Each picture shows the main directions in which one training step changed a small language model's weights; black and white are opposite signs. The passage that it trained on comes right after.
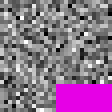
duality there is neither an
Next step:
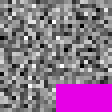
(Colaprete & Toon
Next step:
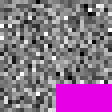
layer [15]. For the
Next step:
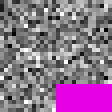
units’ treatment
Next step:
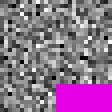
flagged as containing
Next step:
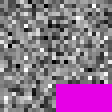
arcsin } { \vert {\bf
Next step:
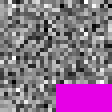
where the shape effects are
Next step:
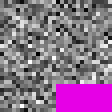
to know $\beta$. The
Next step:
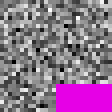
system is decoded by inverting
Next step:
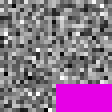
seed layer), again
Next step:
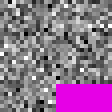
the design process of electronic components and
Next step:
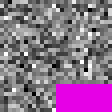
study 33 older adults
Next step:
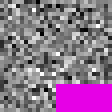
it has learned rules
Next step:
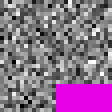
the principle of dynamic
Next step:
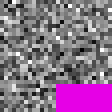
systematics and thus to provide
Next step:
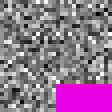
TI-based parameterization (Fig.
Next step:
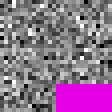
costs. Thus,
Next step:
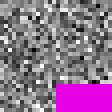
problem in terms of a set of
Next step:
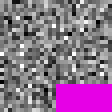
X-band structures at
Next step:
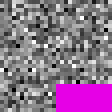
The equation of motion for $\langle
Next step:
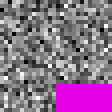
characterized by $X$-ray variability
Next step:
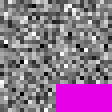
equal force'', with
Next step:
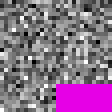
are greatly improved.
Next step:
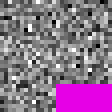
be decomposed into components
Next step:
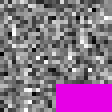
to high SNR bands.}
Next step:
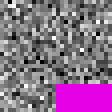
the same as OriN2 but with
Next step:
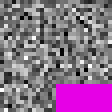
is a world that could have
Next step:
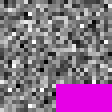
cluster morphology.
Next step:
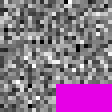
the expanding ionized gas
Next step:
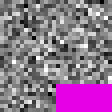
we conduct a search for
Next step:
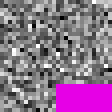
be used for permuting
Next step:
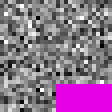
distribution for the available
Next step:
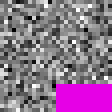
case when detector X (B)
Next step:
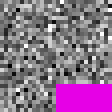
that the escape-time
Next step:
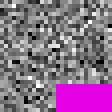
magnetic field perpendicular to the
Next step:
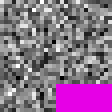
to the critical polynomial
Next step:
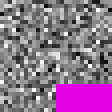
at high redshift.
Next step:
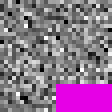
store in memory the distance
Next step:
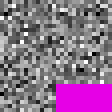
change in the effective number of
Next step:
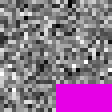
been recently devoted to the
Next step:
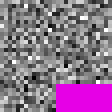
in false merger
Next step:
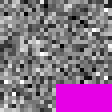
gauge field functions (associated with
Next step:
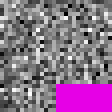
we extract a representation of
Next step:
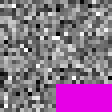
modes with $k \approx
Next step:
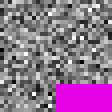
refractive index of these
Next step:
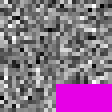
of the sizes, $s$,
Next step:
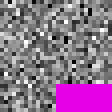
the issue of damping in
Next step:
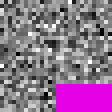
momentum ($p_T$), both for
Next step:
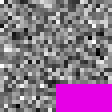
to a loss of information, thus,
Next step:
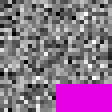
at the inlet have been selected
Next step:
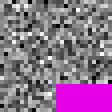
and the folding reaction
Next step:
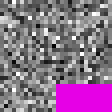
knowledge graphs how to
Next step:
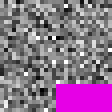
where \begin{equation} \Delta
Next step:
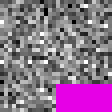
shows that uncalibrated
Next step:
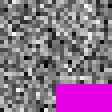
positions of the minima in
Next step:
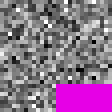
Opt. Lett.},
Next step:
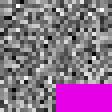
A good comparison would be between the
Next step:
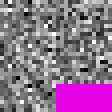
human logic. It also
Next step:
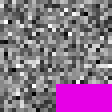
z\in[0, \infty
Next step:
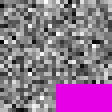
were measured along line DX.}
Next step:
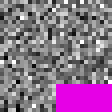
narrow-band images were only
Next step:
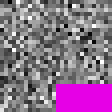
spin-dependent interferometric
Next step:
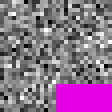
The real part of the time dependent
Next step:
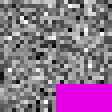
is extensively tested. The
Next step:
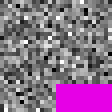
no simulations have produced the observed spectra
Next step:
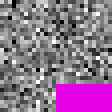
very top left). The dotted
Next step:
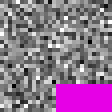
as an irremovable
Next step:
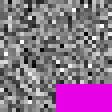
presented technique is the
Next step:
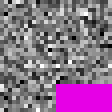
differed between films with and
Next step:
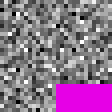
and includes a floating
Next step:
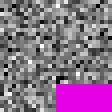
ephemeris, other
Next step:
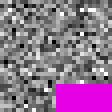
2(d), we show the computation
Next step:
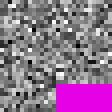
adaptive controlling scheme
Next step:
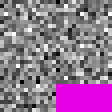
probability distribution $\mathcal{P}(\alpha)$.
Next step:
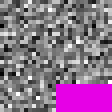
demonstrate the effectiveness
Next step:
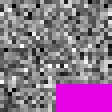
the small excess seen near the
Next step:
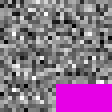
are for the different boundary conditions considered in
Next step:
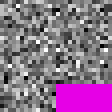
Gaussian noise at an
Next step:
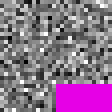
to limit the symmetries in the
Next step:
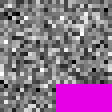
VMD2 and VMD1
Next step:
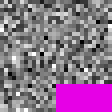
to help the reader
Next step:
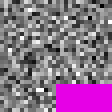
set using *Setting local
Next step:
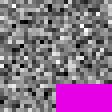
cluster members are selected
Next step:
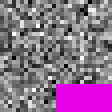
border router. At
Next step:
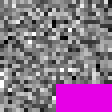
2 \times \frac{precision
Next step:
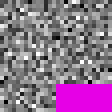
parametric amplification and is
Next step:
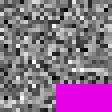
on the background energy density prevents
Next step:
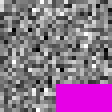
decays of far forward,
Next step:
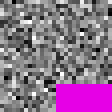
resulting in an induced separation
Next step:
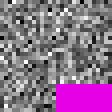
solutions to various problems,
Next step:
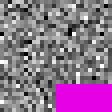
shared hit requirements suppress
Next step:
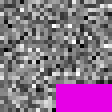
on the other BRs and on the
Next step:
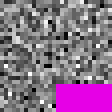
augmentation (TTA)
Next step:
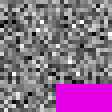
with different governance structures or
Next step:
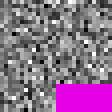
because long branches are
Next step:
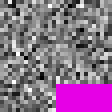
the convergence speed in
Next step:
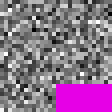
circles) have been included to
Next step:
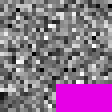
that cyclotron emission is
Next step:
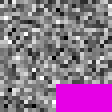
multi-round manner. During
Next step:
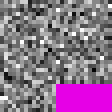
by a global static
